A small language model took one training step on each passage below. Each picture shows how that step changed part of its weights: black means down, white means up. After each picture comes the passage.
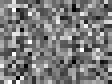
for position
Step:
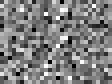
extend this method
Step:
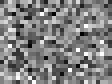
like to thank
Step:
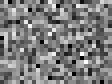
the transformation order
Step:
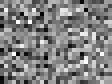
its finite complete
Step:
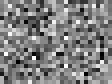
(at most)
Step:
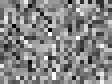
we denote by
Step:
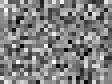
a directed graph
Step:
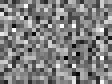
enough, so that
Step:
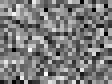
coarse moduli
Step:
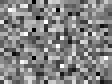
restrictions on
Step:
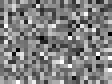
of $S$
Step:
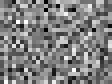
uniqueness of
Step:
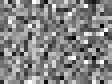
operator theory. A
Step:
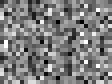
is also known as
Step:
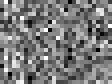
\noindent 2.
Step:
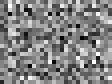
have considered. Let
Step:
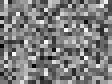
distribution of the random
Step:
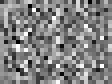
by all quotients
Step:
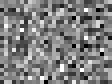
equally spaced
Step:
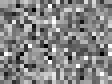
now to denote the
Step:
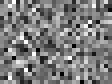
for which any
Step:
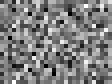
local cohomology modules of
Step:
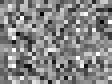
does not have to
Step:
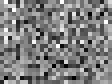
a packing
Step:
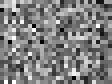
to the case of
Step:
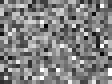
determined by linear equations
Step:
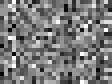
for the function
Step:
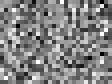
when working on
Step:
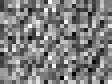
system works.
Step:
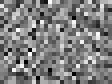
integers which sum to
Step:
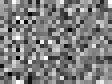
Z \in
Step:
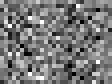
Hopf algebra
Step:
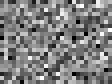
population distribution
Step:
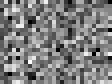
\quad \quad
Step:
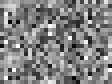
$x$ in
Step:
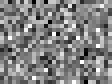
choice of semigroup
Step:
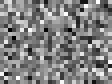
As mentioned
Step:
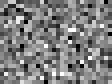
Weak approximation and
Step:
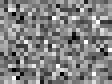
are mainly
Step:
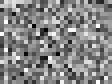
to two topological
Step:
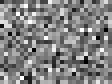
always be measured
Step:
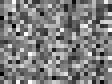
for the nodes
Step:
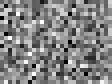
In other words,
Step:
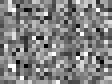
and we have just
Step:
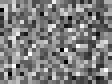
the lemma.
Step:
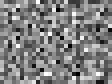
Its modulus
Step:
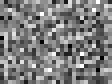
the following inequality
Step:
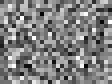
does not have the
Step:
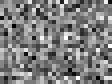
where ${\dot
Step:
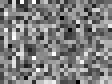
\) and
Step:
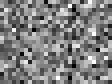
upper bound for
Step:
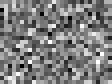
the same kind
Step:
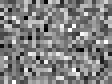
roots of a polynomial
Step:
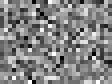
one has to
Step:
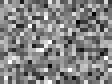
following rule: in
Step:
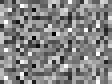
not possible to find
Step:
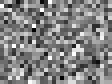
nonnegative integers.
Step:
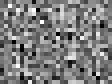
The main family of
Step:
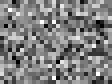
So the result follows
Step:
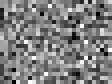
are the eigenvalues
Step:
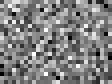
to construct the matrix
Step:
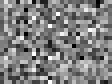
one, in which
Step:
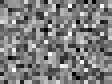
paper, the term
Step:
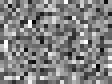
is believed
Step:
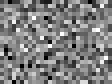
function, then \[
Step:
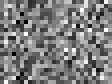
rescaling of
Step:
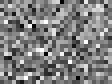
element to move
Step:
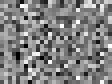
odd, then
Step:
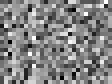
operator. The operators
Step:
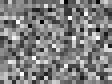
can lie on
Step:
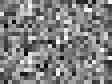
concluded if
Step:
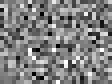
this can easily be
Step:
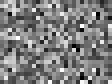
as long as the
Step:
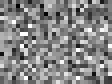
not dividing
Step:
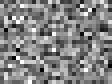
respectively. We next
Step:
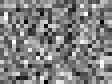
is generated by elements
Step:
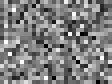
care of the
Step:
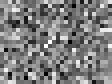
$\xi'$ dans
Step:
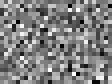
any $Y$
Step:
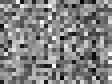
pair. Since
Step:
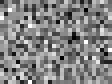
are also required to
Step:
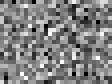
restriction map \[
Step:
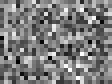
the reader can
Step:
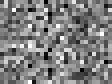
center property
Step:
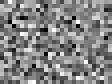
even if they are
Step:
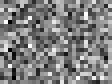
remove from
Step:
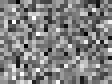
measure, we can
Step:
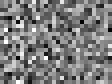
x \rightarrow
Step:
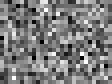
the unbounded
